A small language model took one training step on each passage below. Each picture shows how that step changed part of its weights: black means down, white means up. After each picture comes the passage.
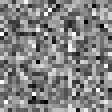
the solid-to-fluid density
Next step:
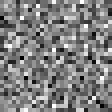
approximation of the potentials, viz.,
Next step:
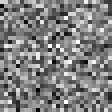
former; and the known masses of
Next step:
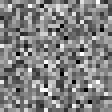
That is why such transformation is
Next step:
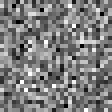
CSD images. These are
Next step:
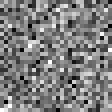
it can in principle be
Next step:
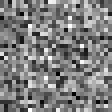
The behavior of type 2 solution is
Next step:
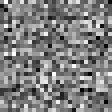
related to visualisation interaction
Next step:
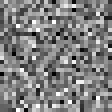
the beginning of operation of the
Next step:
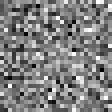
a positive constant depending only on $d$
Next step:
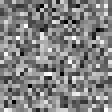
component, namely LSPM
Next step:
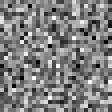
$L_3$ winds
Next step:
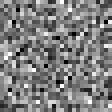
the {\em meminductance}. In
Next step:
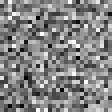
23 subjects experiencing
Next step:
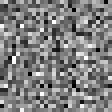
are BCS-like and do
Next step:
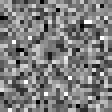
la fonction gamma associ\'ee)
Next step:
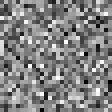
to the collisional case, as our
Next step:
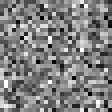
$G_\a$ has exactly one
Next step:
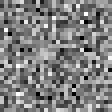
introduced some kinds of modified
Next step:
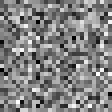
possible to the labels' quality.
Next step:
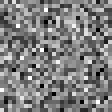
facts. \begin{prp}
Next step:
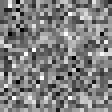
is of interest to compare the spin
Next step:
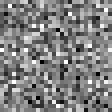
As shown in the next result,
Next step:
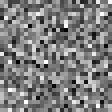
Moehlis, et al.
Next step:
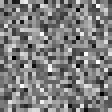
$10\times 10$ submatrices
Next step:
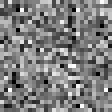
approach to stochastic optimal
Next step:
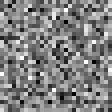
> \ldots >d_r \) of
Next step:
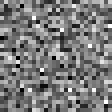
far, the evidence for two of
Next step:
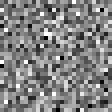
this case ${\mathcal F}$ induces on
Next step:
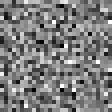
passed to the FPU
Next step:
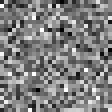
compress another layer with
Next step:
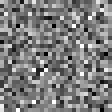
2$ so the transseries
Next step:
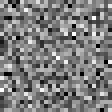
μm, cutting off
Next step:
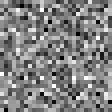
use $A^T$ to denote the
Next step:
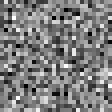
Radius ($R$):} The
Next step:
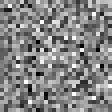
part of this expression allows us to prove
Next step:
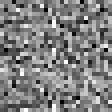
not intersect each other. The solution of
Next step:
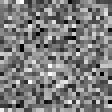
power in equation (3) most of the
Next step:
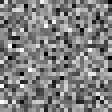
enhancement methods for four
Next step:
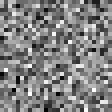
and dynamics of tensegrities
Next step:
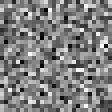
Hence we can identify the algebra
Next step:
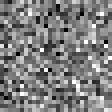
% \nonumber to remove numbering
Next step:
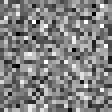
dissipation and the ratio
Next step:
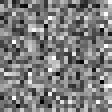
also be defined on Banach spaces
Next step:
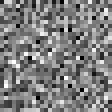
up of $O$, $\Lambda$ be an
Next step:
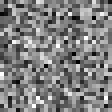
is convenient to choose the
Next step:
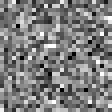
We address, in particular, the
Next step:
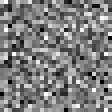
sort of global structure form a
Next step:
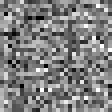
which could effectively promote their
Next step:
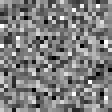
the Bose-Einstein distribution
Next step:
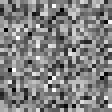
without knowing the private
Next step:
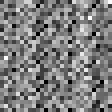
s+ \mu t \equiv \lambda'
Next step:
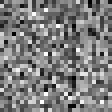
will be ad-hoc and less
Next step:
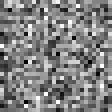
angiogenesis. This state
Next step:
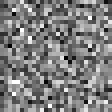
at the current late epoch
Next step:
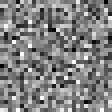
combination of the imaging and
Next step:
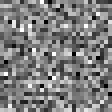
triple Massey products, while
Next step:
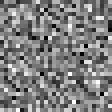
define a substitution map
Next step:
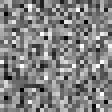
We will improve this bound in
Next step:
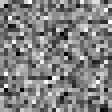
while the global maximum is at
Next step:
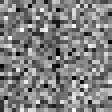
brightness and shaped by the
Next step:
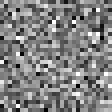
with the lepton track
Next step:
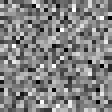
the kinetic part ${T}$ in
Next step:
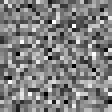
of vertices, we assume that
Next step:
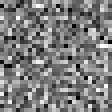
The arbitrariness of
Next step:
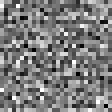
plane domains with more than one boundary
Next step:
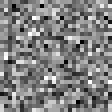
notably univalence, overall
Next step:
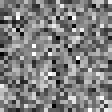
fast roll regime, or by
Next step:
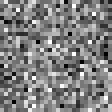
spatial solitons in cold
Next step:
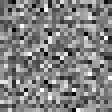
the orientation of $M$ as a
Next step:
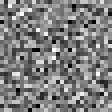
we first make the invertible linear
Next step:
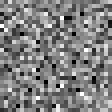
on the cantilever structure, see
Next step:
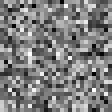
\ref{FWair} and
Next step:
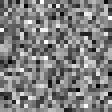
to discuss the vibrational modes
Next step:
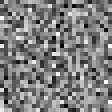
to the particle creation through the
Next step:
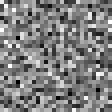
the common QCD hadronization
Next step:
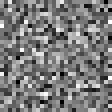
this work, we attempted to
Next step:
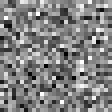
quite straightforward. We
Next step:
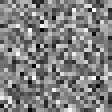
following conditions hold \\ (1)
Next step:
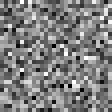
basis for $\mathbb{R}^d$.
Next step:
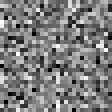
\section{Introduction} The
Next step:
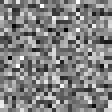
in the thermodynamics limit, it
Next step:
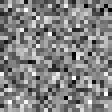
the package too late and had
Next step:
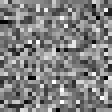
manifold, e.g.,
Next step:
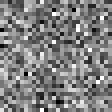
(xA)^n exA =
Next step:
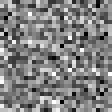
is the intersection of an open subset
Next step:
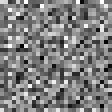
capture cross-sections and
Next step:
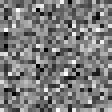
the automorphism-invariance and the
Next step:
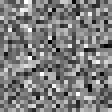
thick] table [x=x,
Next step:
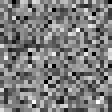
of the Cartesian power
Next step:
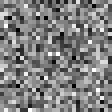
rest-frame equivalent width has increased
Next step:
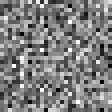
(possible stopped)
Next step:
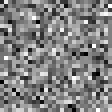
the same degree of neutrality and
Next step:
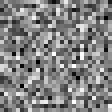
as a minimum of one target
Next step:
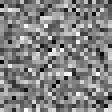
due to the previous lack of a
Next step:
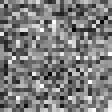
current, and the subgap
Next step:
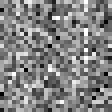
$d$ and genus $g$
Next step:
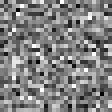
precise, which weakens its
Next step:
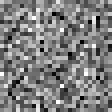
size are inclined to have a
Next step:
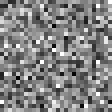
. Lecture Notes in
